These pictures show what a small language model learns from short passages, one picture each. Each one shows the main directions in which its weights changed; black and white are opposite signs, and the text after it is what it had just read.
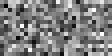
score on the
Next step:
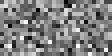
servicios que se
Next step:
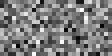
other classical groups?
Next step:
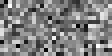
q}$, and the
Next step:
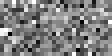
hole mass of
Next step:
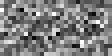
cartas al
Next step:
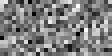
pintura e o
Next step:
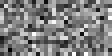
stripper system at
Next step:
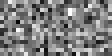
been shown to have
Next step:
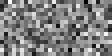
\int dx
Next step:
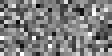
based on the issue
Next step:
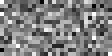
the field equations.}
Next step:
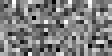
of the students, the
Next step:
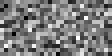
should prioritize
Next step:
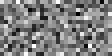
precisely show can
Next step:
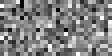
by the placement
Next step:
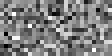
finite differences for
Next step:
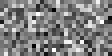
the attention mechanism with
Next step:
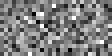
04 Please
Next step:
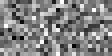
и методы
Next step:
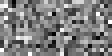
on the organizations
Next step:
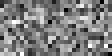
icons without significant
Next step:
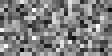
can implicitly
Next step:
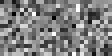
tendo em vista
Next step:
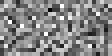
United Nations
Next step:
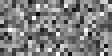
the security and
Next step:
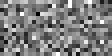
of Telegram
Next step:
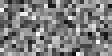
possible military
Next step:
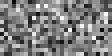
the states of Eq.
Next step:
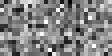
of *P.
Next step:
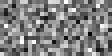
memory processes, and
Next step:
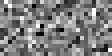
explosion is a
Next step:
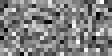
asks questions,
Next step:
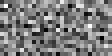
features make QCM
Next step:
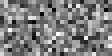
and thus their amplification
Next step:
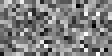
Por sua
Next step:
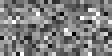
ulceration and
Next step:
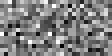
Journal of Aging
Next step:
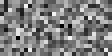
deste, que,
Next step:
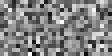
takes place the
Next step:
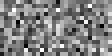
live together
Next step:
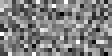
corresponding epoch,
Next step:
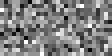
demands (as
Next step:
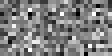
protection, the
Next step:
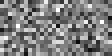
fundamental essence of
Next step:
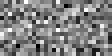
pole closest
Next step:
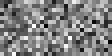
cabo a
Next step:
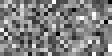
York. These
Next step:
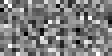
point. (C)
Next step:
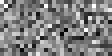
the experimental measurement. In
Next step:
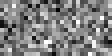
by a typical length
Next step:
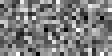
through introducing two
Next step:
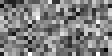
contextos rurales
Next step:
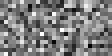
on the quantum theory,
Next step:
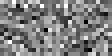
tens of $\ms$,
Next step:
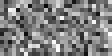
to note that
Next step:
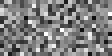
given in all 10
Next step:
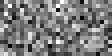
(2012). The evolution
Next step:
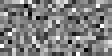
members attend
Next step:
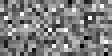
the development and implementation
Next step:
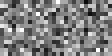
biology to understand the
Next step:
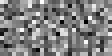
that is expected to perform
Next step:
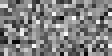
to the SO coupling
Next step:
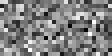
diagrams is
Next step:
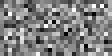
the time-dependent
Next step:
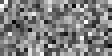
In addition, this paper
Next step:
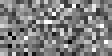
some value for a
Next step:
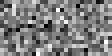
are stated in the
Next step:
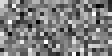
expression, the role of
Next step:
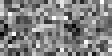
limiting factor for large
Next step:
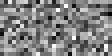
volumen de
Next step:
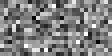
chose to use
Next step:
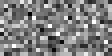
ends. The
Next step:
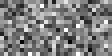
date may be
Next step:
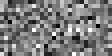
form of a blue
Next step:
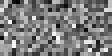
United States \\
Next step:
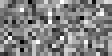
in Fig. 6,
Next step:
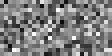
Universidad Nacional de
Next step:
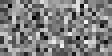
project-based shared
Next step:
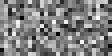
$a$ vs
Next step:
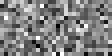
la DP sobre la
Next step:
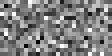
presented an analysis for
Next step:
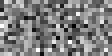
need to know how the
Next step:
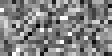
pedagogika va
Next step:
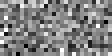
A LARGE
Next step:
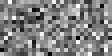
taal. Tot
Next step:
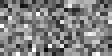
on NSAID
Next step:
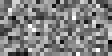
releases, there
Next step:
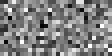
other words,
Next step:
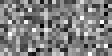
& Maximum \\
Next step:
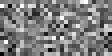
The CDSS will
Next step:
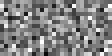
namunalar bilan
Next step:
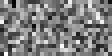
of its derivatives
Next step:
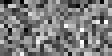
studying subjects
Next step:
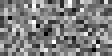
of 10 mm and
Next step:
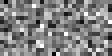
order is generated with
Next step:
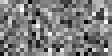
in R-B
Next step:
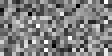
sua Instituição
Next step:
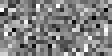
analyzed based on
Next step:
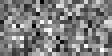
ser y no tanto
